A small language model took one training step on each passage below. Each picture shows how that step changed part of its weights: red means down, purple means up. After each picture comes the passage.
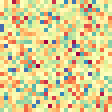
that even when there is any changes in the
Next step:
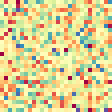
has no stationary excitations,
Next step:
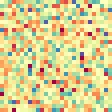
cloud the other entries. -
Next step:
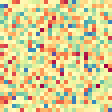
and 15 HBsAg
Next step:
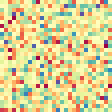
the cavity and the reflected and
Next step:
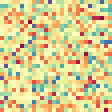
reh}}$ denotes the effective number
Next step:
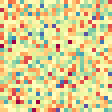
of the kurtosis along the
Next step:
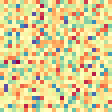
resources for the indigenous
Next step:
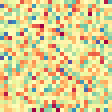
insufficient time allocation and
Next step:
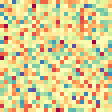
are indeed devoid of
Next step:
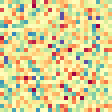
opposite shift even for lower
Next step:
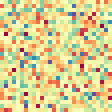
of the coin cells (see Figure
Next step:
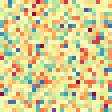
multigravida women.
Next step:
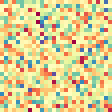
of L-methionine (0,
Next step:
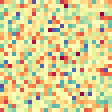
argues that resource allocation
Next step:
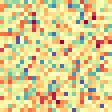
*BMJ Case Rep*.
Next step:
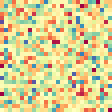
both ends of each transect). Fig.
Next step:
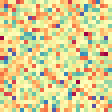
wait for the promised; need
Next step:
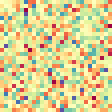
aim is to break down
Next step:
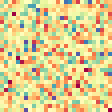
further retransmission is required
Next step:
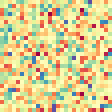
within the agro-industrial
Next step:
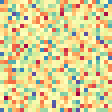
be written in the following form:
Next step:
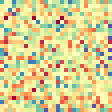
iron oxide – graphite
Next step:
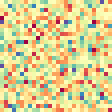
The TN is given higher priority and
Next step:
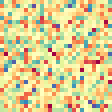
knowledge. Information about early
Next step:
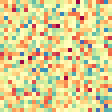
can be $d$ or $s$
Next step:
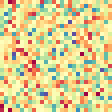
and subsequent reinstatement,
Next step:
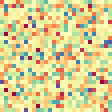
prompts $P_1,
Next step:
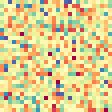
it considers to be universal
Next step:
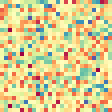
\begin{equation} ln f =
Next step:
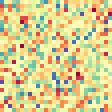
In: *Proceedings of the
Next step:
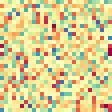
way, the final time moment of the
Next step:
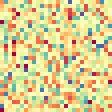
quality limitations, the best-fit
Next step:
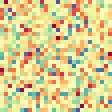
we implement one of the two more complex forms
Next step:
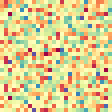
{\bibfnamefont {W.}~\bibnamefont
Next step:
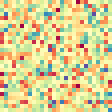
(c) for the measured values in
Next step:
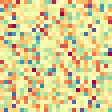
protein energy deficiency of
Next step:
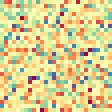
of judgements available under the
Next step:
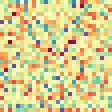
cellulose, tailings, and
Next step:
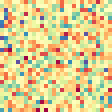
normal nodes are dropped
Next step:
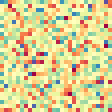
the effect of lowering $M_P$.
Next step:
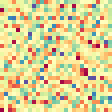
drops separated out. This
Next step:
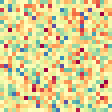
for learners to examine the information
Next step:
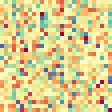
are still a few tasks
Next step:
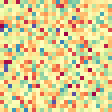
factor $\alpha$. Let us mention
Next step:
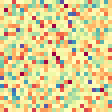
ICU patients experience
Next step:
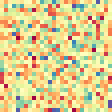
Validation Fo : Formal
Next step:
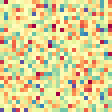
the anomalous behavior of the
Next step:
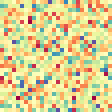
starch, the ash content of
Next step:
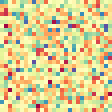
Lab (PCSL),
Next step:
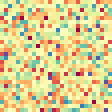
(3 per midwives)
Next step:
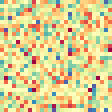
soil organic carbon,
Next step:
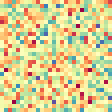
abstract and keywords
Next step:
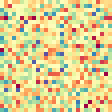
for 'occasional'
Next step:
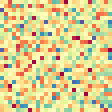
may detect many abnormalities including
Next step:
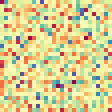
during in- and out-flow of
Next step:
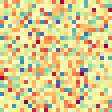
negative values being the BEC
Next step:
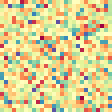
form the complete loss function.
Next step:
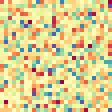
drug discovery. An enone
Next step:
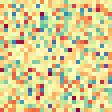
the few studies that were conducted
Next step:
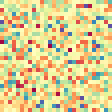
the analytical capabilities of these
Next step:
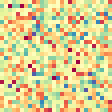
which will be further discussed in the next
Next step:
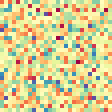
to study the detailed shape of the
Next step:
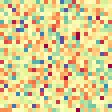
NMR spectrometer from
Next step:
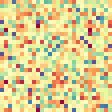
Rural and Mountain Regions
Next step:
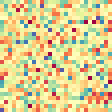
*PLoS Negl Trop
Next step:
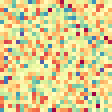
analysis, we exclude BHs at
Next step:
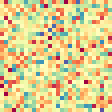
Ni(IV) intermediate
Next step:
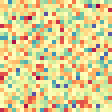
Process Typical Leakage
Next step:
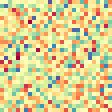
of the same stem (Singh,
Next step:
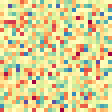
The quantities superscripted with
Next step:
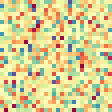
those of the countryside.
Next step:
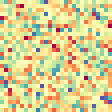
not going to discuss neither
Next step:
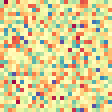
does not offend others.
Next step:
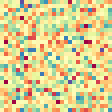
1813 received drug,
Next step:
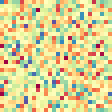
unbroken in both phases,
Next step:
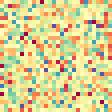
simulated in HFSS with a model
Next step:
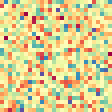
and forecast horizon.
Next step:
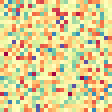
left to account for enormous
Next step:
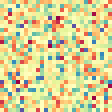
the Role of the Public in
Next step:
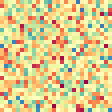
800 episodes to
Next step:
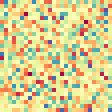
of greater theoretical significance than
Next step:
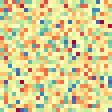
consider ways of working with problems that
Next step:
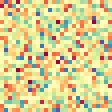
are with the ISTI,
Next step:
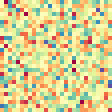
showed a lower value when compared with that of
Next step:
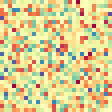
yield in the latter is slightly
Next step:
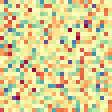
simple model used in reference 7 does not
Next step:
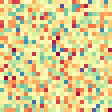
parallelization, we can split
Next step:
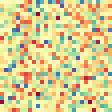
group of 19–40 years, whereas
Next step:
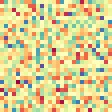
We intend to submit more of the
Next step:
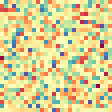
of Surgery included significant decrease
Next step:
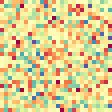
Hussenot, Sessa,
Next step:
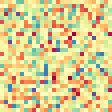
is to prepare for first neutrons
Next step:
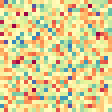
Einstein, {\it
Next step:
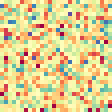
insufficient to accommodate
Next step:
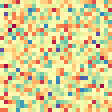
and natural interactions. Precise
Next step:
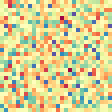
Convergent and discriminant
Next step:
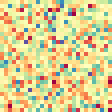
contour can be used to calculate
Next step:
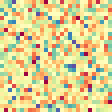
social media use on academic performance
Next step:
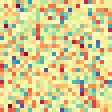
limited, digital skills
